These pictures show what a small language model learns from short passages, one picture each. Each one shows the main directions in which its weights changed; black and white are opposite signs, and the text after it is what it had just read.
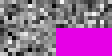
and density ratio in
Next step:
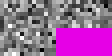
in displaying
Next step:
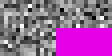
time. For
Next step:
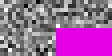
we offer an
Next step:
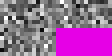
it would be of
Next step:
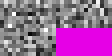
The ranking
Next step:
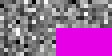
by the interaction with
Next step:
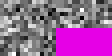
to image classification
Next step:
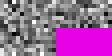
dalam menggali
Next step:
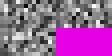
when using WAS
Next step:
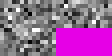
Associate Professor of
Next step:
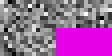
experiment. We
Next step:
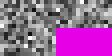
on the structured
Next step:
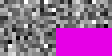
do quadro
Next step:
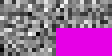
particular, the magnetic
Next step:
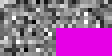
define the problem as
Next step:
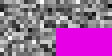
(at least)
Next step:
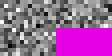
magnetic field $%
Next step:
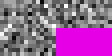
The entire architecture
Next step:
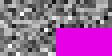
omili bilan
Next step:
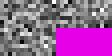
current resolution limit.
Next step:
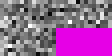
to be stable at
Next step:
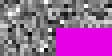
hardware elements and
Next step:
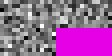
Dompet digital
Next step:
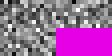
expand the integral
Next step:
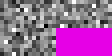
da Cultura
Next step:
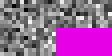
in general.
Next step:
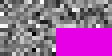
X X X X
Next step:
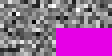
On the other
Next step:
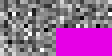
e um consumo
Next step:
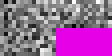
for effectively
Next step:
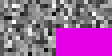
subset of
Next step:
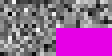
das informações -
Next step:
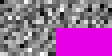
is reflected in
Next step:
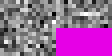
{\it The
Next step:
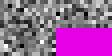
gets a
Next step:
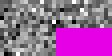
на наш
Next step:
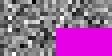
of the roles
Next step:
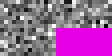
plotted in figure
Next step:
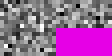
Current was
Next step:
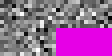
foydalanish haqidagi davlat
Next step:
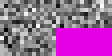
combination of the two
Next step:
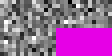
as well as questions
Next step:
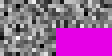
a comparison by
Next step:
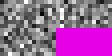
is larger than
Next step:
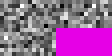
invulling van
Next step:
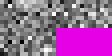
elaborate design
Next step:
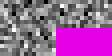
within the Galactic
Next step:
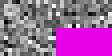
matrix elements.
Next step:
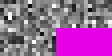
and leadership
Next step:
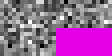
CR frequency and
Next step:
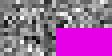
free retrieval
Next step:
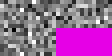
turns out that
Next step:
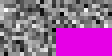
в котором
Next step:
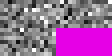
estimated to be
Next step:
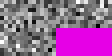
the SPL
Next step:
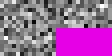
the goal.
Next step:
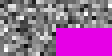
\ee where
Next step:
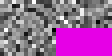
developed in an increasing
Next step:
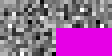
The Computational
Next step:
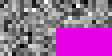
as zero point
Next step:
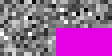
with secular average
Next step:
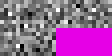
distances can be
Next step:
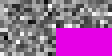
conducted on a
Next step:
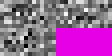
with proton
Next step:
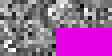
va barqaror
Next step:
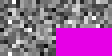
mais aprender por
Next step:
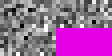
comparte la
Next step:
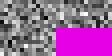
aquec. 6
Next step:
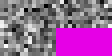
reduced to a few
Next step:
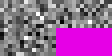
topic discovery
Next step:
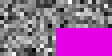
jarayoni shaxs
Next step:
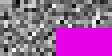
wall as a
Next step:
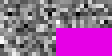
sus valores
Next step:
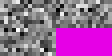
power spectrum would have
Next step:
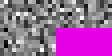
correspondence between at
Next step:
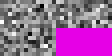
performances. For
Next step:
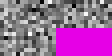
К использованию
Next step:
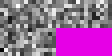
a graphite
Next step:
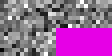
maps corresponds to
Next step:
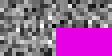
amalga oshirildi.
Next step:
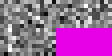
RGI parameter
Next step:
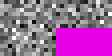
In this regime,
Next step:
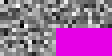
de plazo
